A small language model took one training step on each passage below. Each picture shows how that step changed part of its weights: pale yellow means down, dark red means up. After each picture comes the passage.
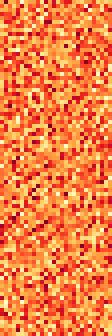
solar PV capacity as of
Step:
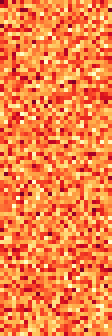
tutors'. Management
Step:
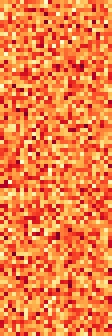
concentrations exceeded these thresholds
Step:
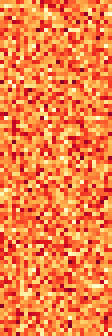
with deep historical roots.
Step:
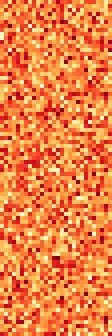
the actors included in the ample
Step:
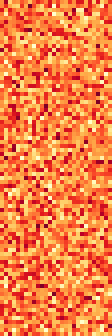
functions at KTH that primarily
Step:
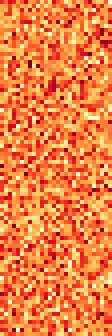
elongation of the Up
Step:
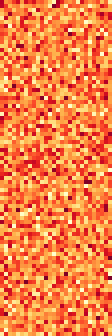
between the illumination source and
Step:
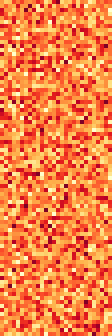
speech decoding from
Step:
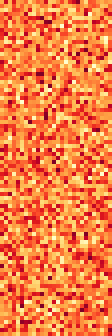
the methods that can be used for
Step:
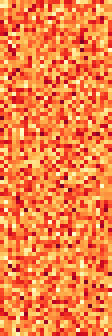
drink consumption was positively
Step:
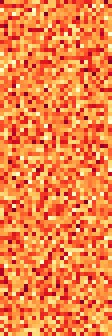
reproduce an unequal
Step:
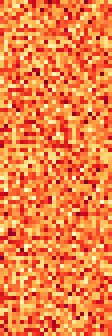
tool for smart cities
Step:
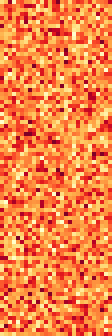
funnel method uses a
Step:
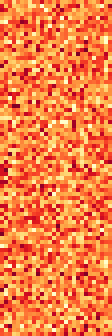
is suggested that the optimal
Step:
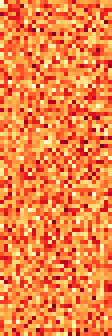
out for estimating effect of matrix
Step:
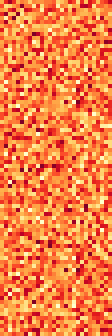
against PPMV-1
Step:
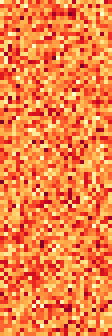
are chosen to avoid the
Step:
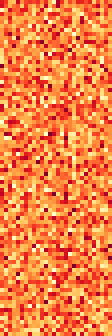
committee from time to time
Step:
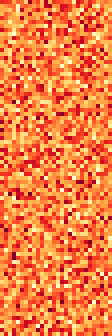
after Mkhitar
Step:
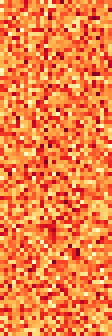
phthalate sections and
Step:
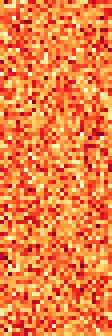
All data analysed were collected at
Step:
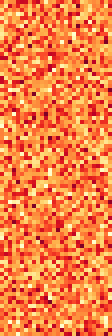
board members realize its importance
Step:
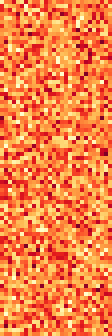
of the HF ALE system
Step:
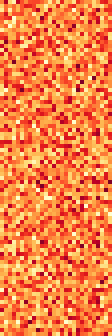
isolation and characterisation of three
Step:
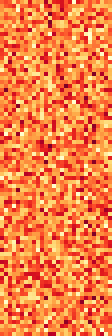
weave type and yarn
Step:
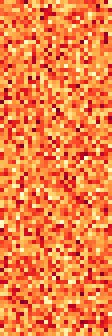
climate change. There is a need
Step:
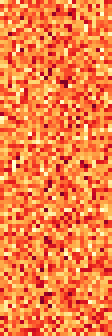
create limitless dosage forms
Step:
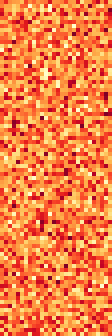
the area post-construction.
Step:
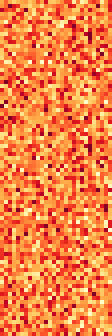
fires of the yagna
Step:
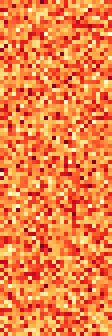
used in toothpaste
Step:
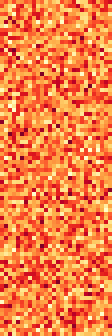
be attributable to the
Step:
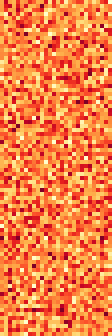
SGP (average
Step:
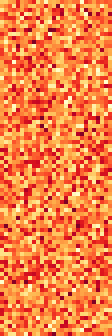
and ventilation [14,
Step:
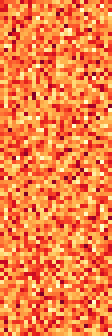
from Mexico and
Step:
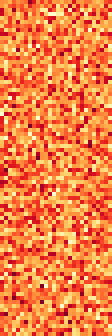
is shown in Fig. 1.
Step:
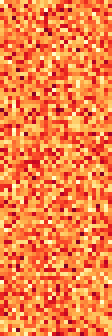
one way analysis of variance
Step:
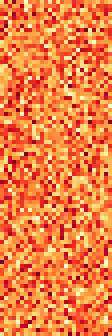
of a set of multiplex
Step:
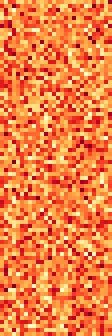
students Variable Father’s
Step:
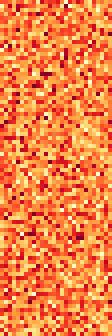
shopping customers on
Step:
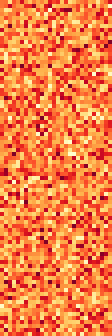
and recreation anxiety
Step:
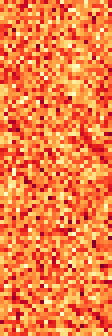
for these quantifications.
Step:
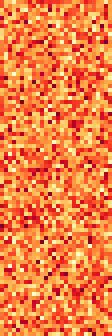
real world it might get changed
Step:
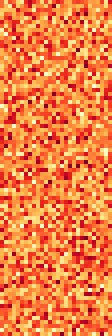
high level institutions such as the European
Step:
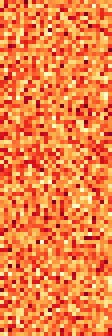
that these regions are the ones most
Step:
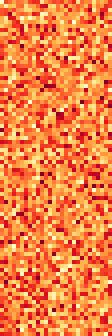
blood and placed it in
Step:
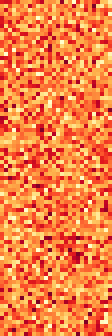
can create a long lasting
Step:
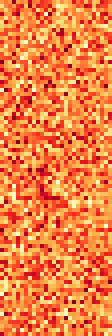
HY, Hong J,
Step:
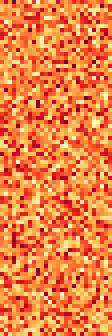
conductivity water. The resulting
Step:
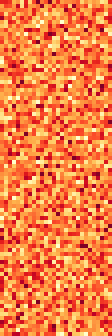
(for perception and for performance)
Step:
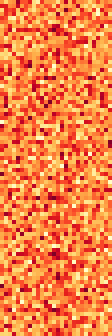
Niño u del
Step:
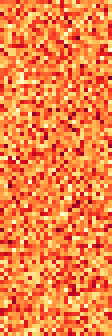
proteins over mean glucose
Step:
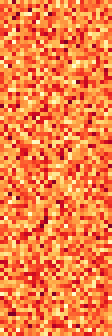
Dr Bogdan
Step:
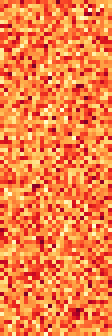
can explain the effects. In
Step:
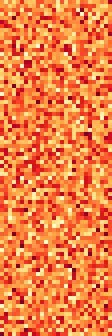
from >20TB to
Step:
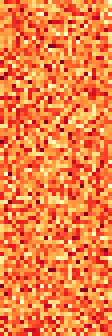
Nearly 23% of
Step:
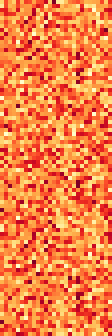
in information systems, information technology,
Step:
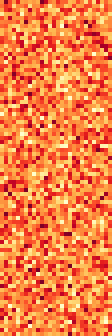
various materials. Table 3A.
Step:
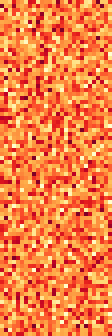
La Réunion,
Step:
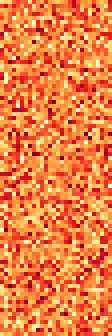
agility and resourcefulness,
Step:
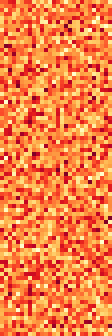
Expanding the boundaries
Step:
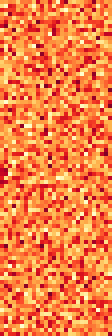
a virtual bank is not
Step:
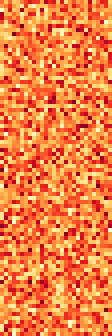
Ibom State, Nigeria.
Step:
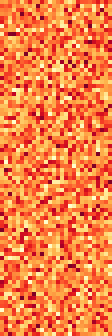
Corollary 1: If
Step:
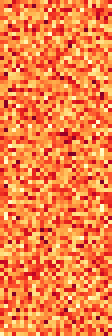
and Breastfeeding
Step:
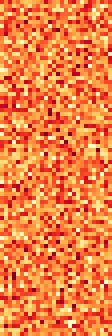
Data Availability Statement The datasets
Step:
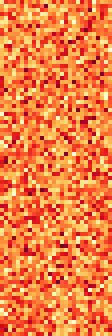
found in the online version at
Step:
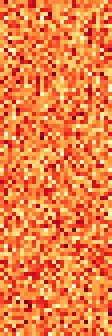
z) be a solution of
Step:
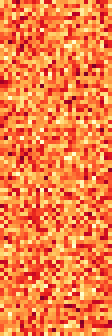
in the United States by
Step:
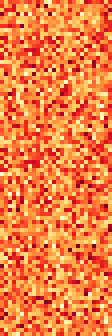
from normal methods because they focus on
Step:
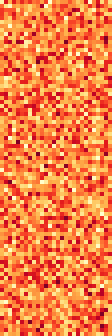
using limited words in the formation of
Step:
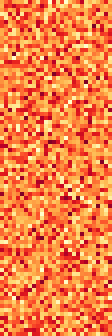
Dialog Meja
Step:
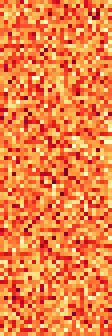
et al. "Loculated
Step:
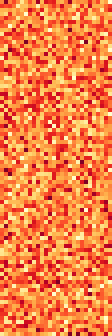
in the direction of a line
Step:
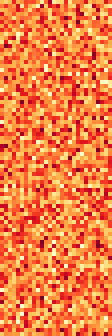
when suggestions for change are
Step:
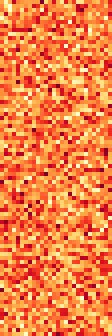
the VAR model based on
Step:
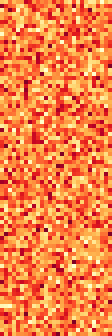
of interphase properties on
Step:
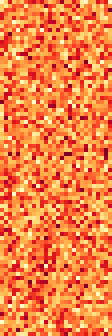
refine their performance management systems,
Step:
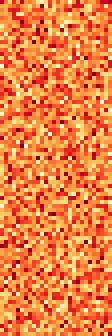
to 29. The majority
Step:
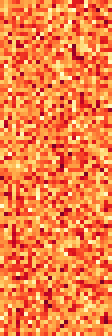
market. We have shown different developed
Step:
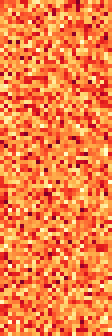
had been obtained with the standard
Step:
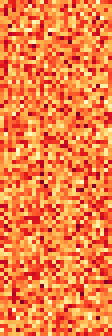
and vocational education.
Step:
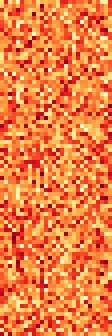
on this issue, however they are
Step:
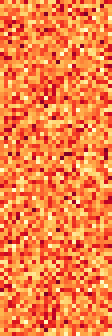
plans, define their actions
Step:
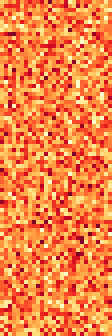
overfitting scenario may require
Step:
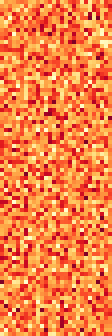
Urology department
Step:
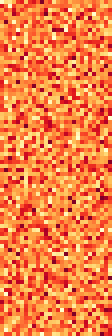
that the pre-intervention
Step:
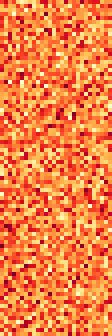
radiates from a sphere
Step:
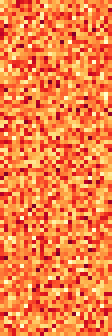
establishing the realization of these
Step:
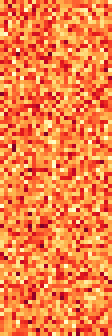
two modes of operation,
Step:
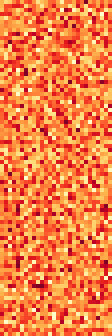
personalizing of military
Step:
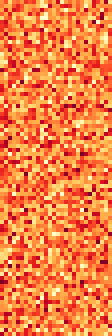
been a concern for all those involved
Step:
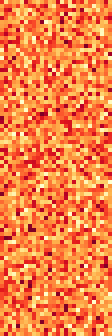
internal condition of a niche
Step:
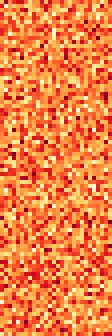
to the microgrid until the
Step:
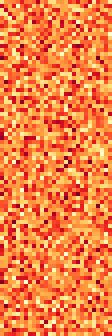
Heavy loamy A
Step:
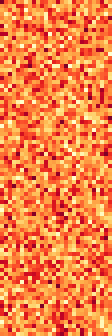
results finite element technique where
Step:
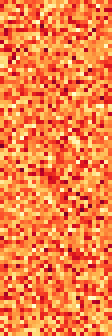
availability Code to replicate
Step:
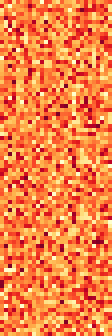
does not have theses collection or
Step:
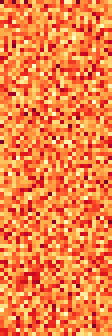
Size Sector Employment
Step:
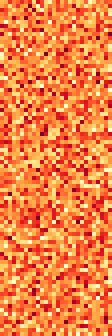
hypodensity in the right
